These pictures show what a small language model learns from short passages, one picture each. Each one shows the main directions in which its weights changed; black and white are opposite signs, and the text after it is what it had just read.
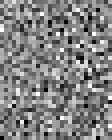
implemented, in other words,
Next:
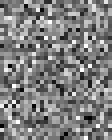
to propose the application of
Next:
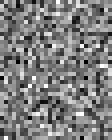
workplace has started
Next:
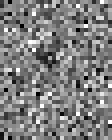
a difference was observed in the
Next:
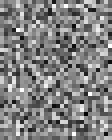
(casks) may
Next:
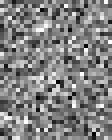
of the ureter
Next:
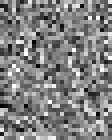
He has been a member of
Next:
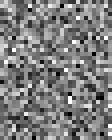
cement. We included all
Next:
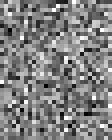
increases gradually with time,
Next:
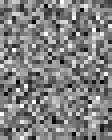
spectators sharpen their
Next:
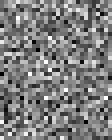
(Figure 3), illustrate
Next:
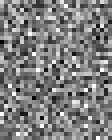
а закоханий у
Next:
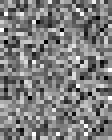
to satisfy domestic
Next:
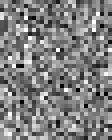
[9], respectively. For
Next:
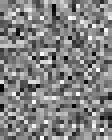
kontekstda tahlil
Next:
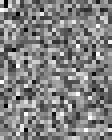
Universidade Estadual de
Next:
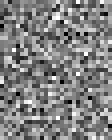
common (60%), followed by
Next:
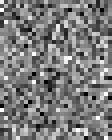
espaço e
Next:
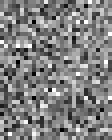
(AIDS), a
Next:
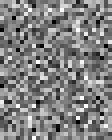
Anciens et les
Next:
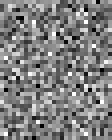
such crimes in
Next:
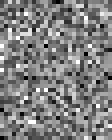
intervention strategies under different environmental
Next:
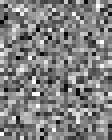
su potencial reproductivo
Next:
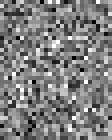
tahlil qilinadi.
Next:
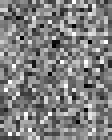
medidas de precisão. Para
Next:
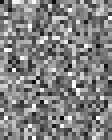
stable trend throughout
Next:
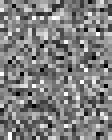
physical integrity of the structure
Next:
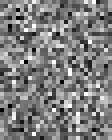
research hypotheses.
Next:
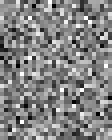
pelos simples fatos
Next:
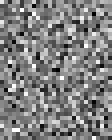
processes, they cannot be called
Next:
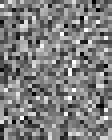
that processes are not independent.
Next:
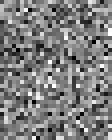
of DepEd
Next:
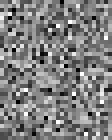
out the quality of life of
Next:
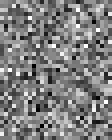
galls appeared on the
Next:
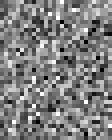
de peixes,
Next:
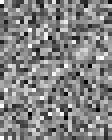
aktivlarni hisobga
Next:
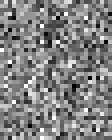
a covenant,
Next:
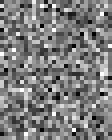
Obavezno se pre
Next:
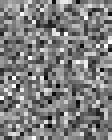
de las regiones del
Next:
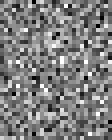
combination with aniridia
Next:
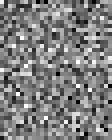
linear in grad (which
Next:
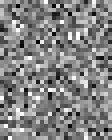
radical, cumpre
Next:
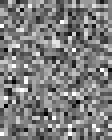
Українатакож, в
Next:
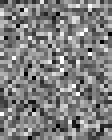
свідчить про
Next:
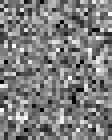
yapılmış ve bir
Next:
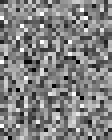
Available scores provide an
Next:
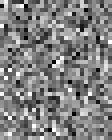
zou moeten
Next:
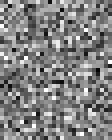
Term Papers,
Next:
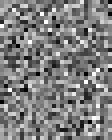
computers to evolve
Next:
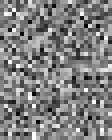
aid the designer in
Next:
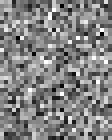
Pendekatan ini
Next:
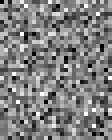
Use Cases,
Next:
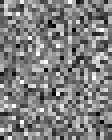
of people, different lighting
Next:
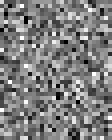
agreed and strongly
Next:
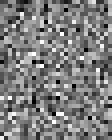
gaan we in
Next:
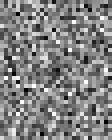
terkadang dapat
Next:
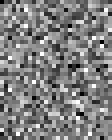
средств защиты
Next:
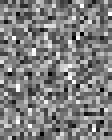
a vacuum
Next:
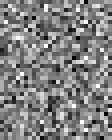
trato preventivo de
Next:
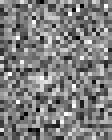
of the quantum
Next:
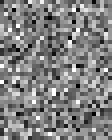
ega. Umumiy tahlil
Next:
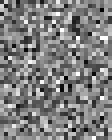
cyberspace from
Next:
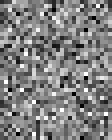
if such instability increases the
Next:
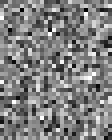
structures: – Yes ↳
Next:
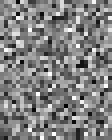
in pesticide
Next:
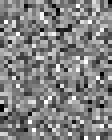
Bugungi kunda
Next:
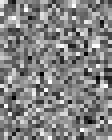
signals during the early stage
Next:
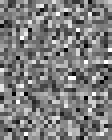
incorporating behavioral enhancing
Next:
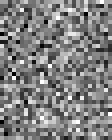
building industry is in the
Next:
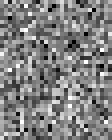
a Lei n°
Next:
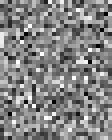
tailor-made properties
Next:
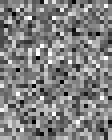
dimensions of Transformation
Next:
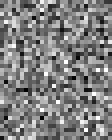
degan ma'noni
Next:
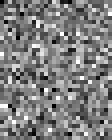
la diversidad**, no solo
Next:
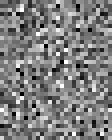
collected data by investigating via
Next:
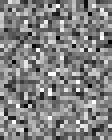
accuracy 80% and validation
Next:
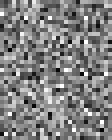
contracting the infection
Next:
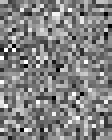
ensure the formation of strong and
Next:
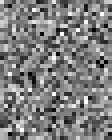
cubrir secciones
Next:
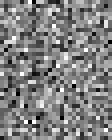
which prone me to failure
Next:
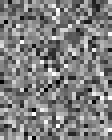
profunda de la condición
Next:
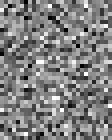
P., and Indian
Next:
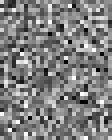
and comparison of models',
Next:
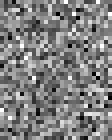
muchas veces
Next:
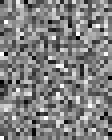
Schwankungen in den
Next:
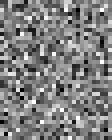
sezilarli darajada
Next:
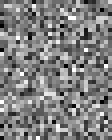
Hutton P.
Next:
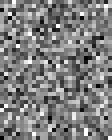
the importance of the platform they
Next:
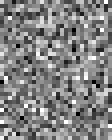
of the potential limitations of
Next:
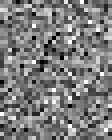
Pizza. It is
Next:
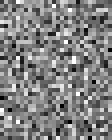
long, spinous,
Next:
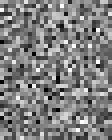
these learners 4.) present best
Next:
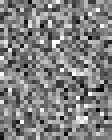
flow and pressure ratio) and
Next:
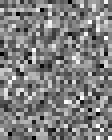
to shed light on the
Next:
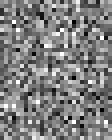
про поліцію»,
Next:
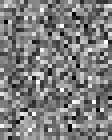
by both methods. 6 Results
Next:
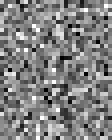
diauxic growth in
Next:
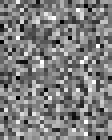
где каждое
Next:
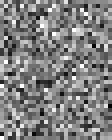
é a expressão que
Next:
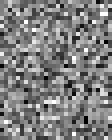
evidence sets may suggest direct
